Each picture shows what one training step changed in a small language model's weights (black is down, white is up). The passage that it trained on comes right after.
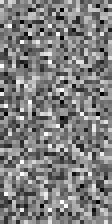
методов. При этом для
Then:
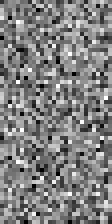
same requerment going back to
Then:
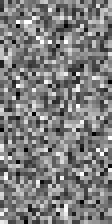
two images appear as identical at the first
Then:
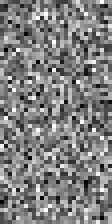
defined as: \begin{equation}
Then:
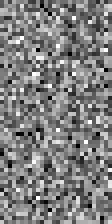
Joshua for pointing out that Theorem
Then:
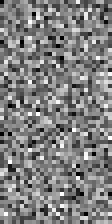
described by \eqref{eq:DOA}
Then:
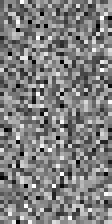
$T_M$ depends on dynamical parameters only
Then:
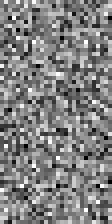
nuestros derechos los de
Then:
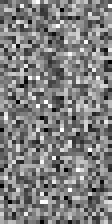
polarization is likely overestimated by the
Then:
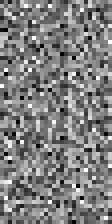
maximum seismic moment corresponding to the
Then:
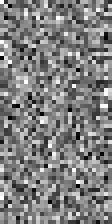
To build the training dataset, we simulate
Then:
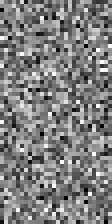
for a.a. $t\in
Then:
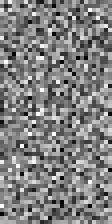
ўртасида камайиб
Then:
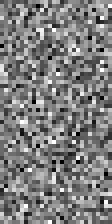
$F_X$ and pdf
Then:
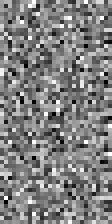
Tik in yo'llarining diametri
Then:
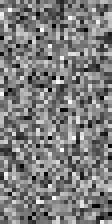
a set of negative rules stating things
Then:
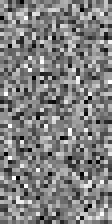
process that the p-adic valuation is
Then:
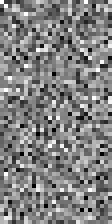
$P^{\pm,j}$. Note that
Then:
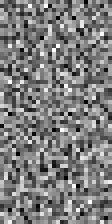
maneira como o líder se comporta,
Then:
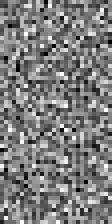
aos ensinamentos dos adultos.
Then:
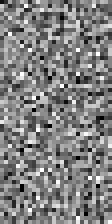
then it has a unique strong solution. This solution
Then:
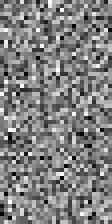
судопроцесу, а
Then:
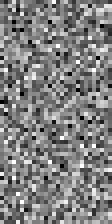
bazę – pagrindą
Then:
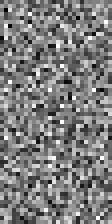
parameters \cite{Bon3}. In the
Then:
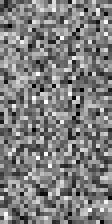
specify the foil nodes in the fixed
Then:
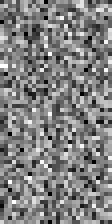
birleşim yerlerinde birçok
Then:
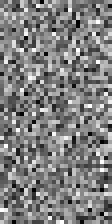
just given by the sum of the mean-field
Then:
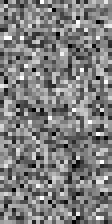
back and after an affine transformation we see that
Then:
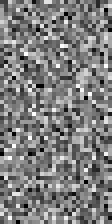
plastica con un 90% di
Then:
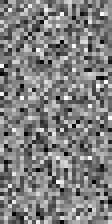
$a\in {\frak A}$ of the
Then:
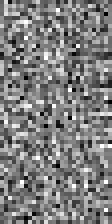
to be a constant or to go to zero with
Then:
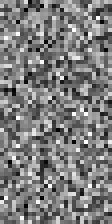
a contribuir, pois brincando
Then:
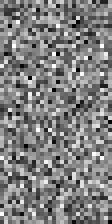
to $\Lambda$CDM at lower values of
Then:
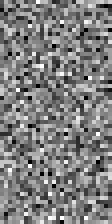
(\ref{type12e2}) it follows
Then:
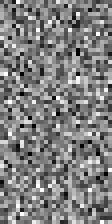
of them) and the same has now been
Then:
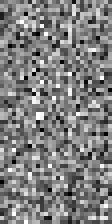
discussing the differences between the various universality
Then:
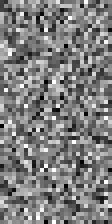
Shu sababli, maktab
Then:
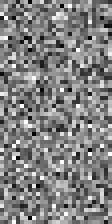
where $M_k$ is relevant
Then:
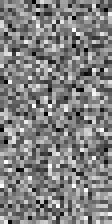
Lemma \ref{lemma2} we see that
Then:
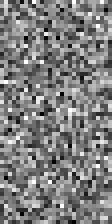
is an exhaustion, then
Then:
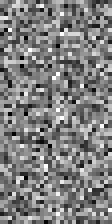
hingga pemahaman anak
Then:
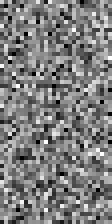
Plasma Physics, School of Earth
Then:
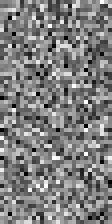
así, corre el riesgo, en
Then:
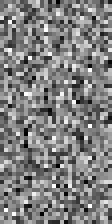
Siglo XXI - Rivas,
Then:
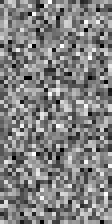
center of the quadcopter having its
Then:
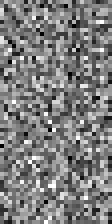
of even and odd permutations that are
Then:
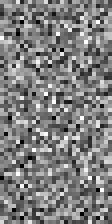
Fig. 1. It shows that the potential
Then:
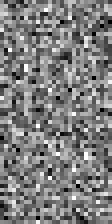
anti-symmetric, we have \[
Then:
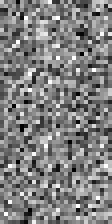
superior; c) Oclusal
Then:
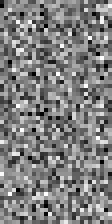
damping is positive since a larger constant
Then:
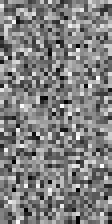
dynamic aperture becomes insufficient to
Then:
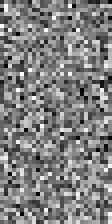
be retained in numerical approximations used to treat
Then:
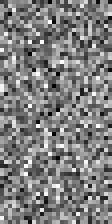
sohasi yoki faoliyat
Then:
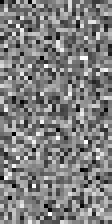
the drop of the magnetization.
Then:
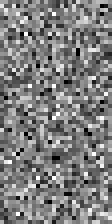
(q ) $ is the Eisenstein
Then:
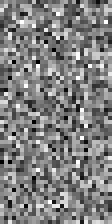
fits while acknowledging the possibility of
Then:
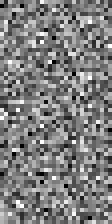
yangi xillar yaratiladi.
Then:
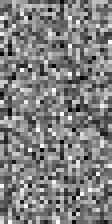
to say anything more specific about this basis.
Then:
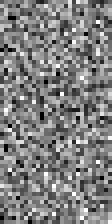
an estimator $\mathbf{T}_n =
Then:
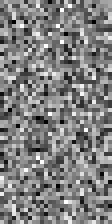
sharoitlarida erkin harakat qila
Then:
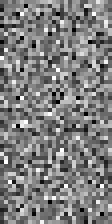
\ldots ,x_n\rbrace $.
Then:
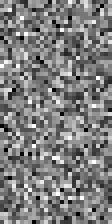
these two Casimirs induce an elliptic
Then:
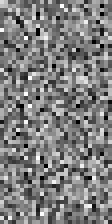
other hand, $l$ is on one of
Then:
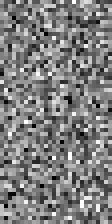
of the state of the art, and it is
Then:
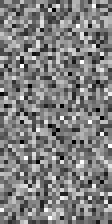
it. Let $h:T \rightarrow
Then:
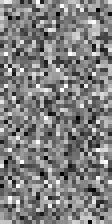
leurs territoires. Mais pour
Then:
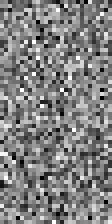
is of order 10 $R_E$
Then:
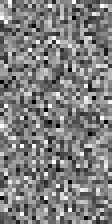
\eqref{E-R} at
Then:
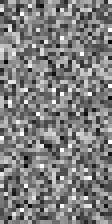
ҳокимиятининг чинакам
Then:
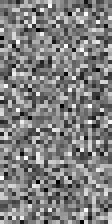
$\lambda_i\in R$. Since
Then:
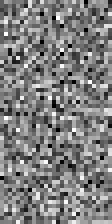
sabr, toqat,
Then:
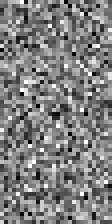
antiguidade). Sempre que o
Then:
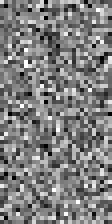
oqova va yer usti
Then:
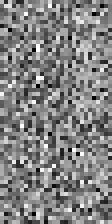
$\mathcal{F} = M$. However,
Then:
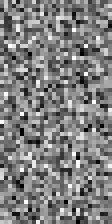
Moreover, using the polynomial reproducing property
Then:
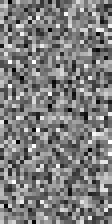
hidden species are trapped charge carriers
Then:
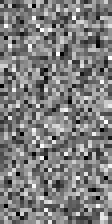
modify these preliminary models (which only
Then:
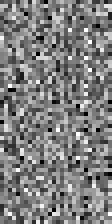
BSA, this principle becomes a strong
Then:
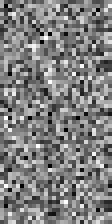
o‘tilgan muqobil
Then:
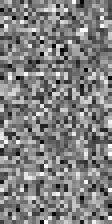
de Ministros de Estado são
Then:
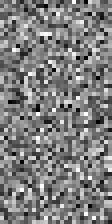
See Fig. S8 for a more detailed comparison
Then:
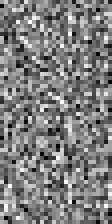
spectrum is a novel feature that is related to
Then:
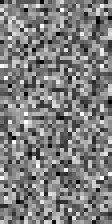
0.1 [Azumaya structure on
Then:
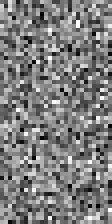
$i$. Then the lemma claims
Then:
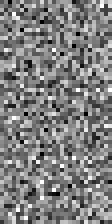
relacionados à saúde mental.
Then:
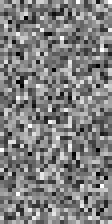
computed results (Table I). On the other
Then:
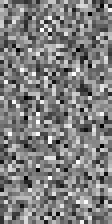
If $\F$ has codimension
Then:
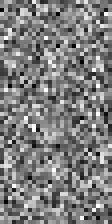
la modification matérielle du lit
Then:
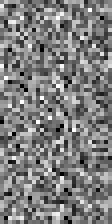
\markright{H\"older and
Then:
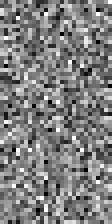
tasvirlashda o'zining
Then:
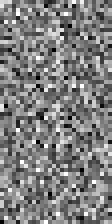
qilinishi va ma'lumotlarni
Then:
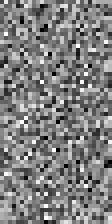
the currently favored supersymmetric
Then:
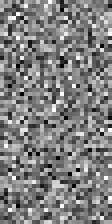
модифікувати практичні
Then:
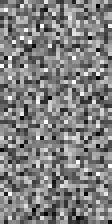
number our approximation is not valid, and the sum
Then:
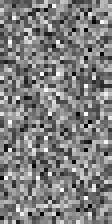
iqtisodiyotini hal
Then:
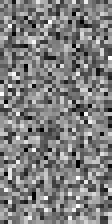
stars, which may arise from the effects of
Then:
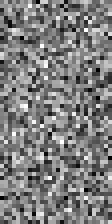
$\delta$-conjugacy for the
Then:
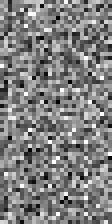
duragay avlodi barcha
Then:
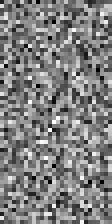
analogues. Unlike geometry, which cares
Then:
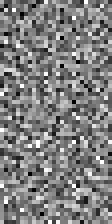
шесть респондентов,
